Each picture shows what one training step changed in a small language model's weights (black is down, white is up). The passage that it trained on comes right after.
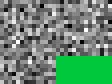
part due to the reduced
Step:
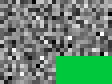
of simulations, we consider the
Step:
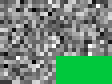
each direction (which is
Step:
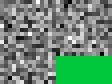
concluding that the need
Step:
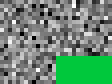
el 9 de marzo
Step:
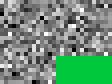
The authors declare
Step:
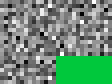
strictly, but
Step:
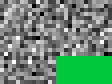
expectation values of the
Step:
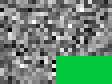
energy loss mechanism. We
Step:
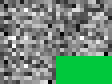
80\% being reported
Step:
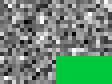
interesting and fast approach
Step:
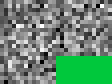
Clearly such data
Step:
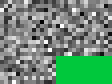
resiliencia, la
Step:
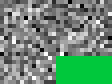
qui concerne
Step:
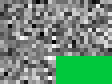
corporativa a los
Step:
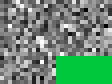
Hence, one typically
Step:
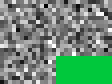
ot bilan birga
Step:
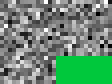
cualquier plan
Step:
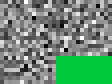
amplitude in general dimensions,
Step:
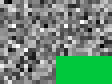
extension. We
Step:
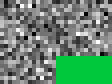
and was able to
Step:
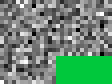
calculated and it is shown
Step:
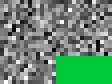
$d$ must be an
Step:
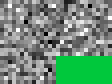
relevan dengan
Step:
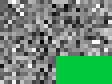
continuar sendo alvo
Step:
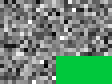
- Gruplar
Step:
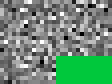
detectada en los
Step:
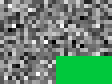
weeks. The
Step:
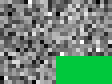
Las respuestas
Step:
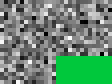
that in this case the
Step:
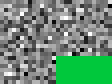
{\bibfield {journal}
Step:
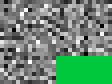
which means that the operators
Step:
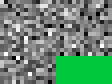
Q-position corresponding to
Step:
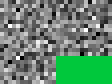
minimum of the optical potential
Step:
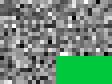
par la qualité de la
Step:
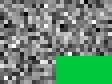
environment. We evaluated
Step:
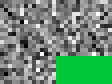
electrical energy generated over a
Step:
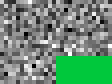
sodir etilgan
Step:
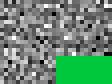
are briefly
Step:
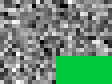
help to solve
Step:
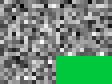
lightbulb data
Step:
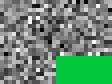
origin and a second
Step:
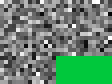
framerate of the
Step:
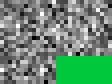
work effort; and
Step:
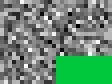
методами. Для
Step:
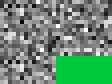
canonical action
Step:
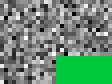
fanlari doktori
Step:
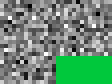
The bottom panel
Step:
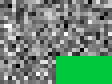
does radiate. The
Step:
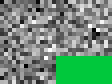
Б., Усаров
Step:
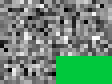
Cafe Nilai
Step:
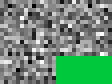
model is broken
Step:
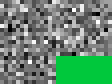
we predicted the capability
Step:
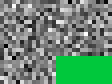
well as the focus position can
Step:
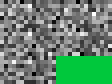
If the time of the
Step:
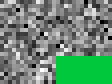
distorted AFM
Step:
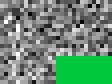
des friches par des
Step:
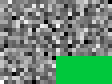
of towns and
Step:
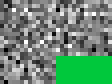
включая и
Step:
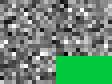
в случае
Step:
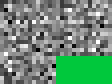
possibility to determine
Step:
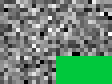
fixed potential. This is because
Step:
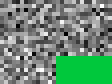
Two counter
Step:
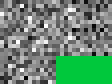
spinnable regime,
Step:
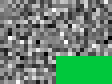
this symmetry, nucleons
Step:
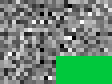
ishlab chiqarish
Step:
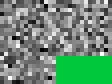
chuqur tahlil
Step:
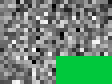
There is one note of
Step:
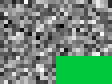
ECSM outperform
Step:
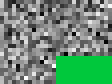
strongly depending on the
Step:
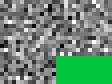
formal perspective of
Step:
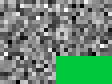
, \end{equation}
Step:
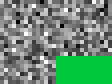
Finanz- und
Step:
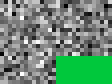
advancing the
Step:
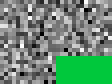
em Medicina
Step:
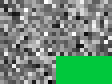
su importancia relativa
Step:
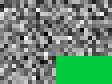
o'zi ta'lim
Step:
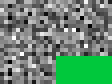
at different compositions
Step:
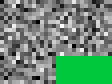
JST ERATO
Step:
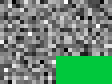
ensures that the
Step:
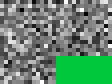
the dynamics of the coupling
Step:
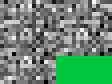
would like to thank
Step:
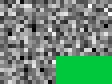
on the sample was below 2
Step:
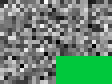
for a component when a single
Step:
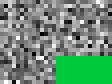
intense debate
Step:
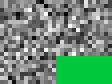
associations ont eu
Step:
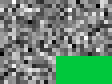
del Pilar* que
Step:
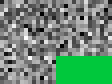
materi ajar dan
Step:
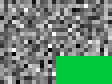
evident that the peak
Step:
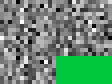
correlation function.} We have shown
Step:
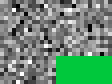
access to the underlying
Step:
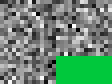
of Physics, Indian
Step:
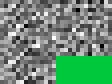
the required source state with
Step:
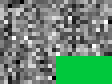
всего они
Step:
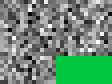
beim Probehalten
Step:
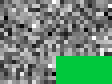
рынка. К
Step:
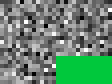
equations from the center
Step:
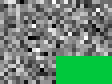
recent NICMOS observations
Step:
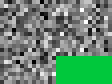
не бележи
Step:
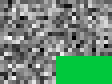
на спектр
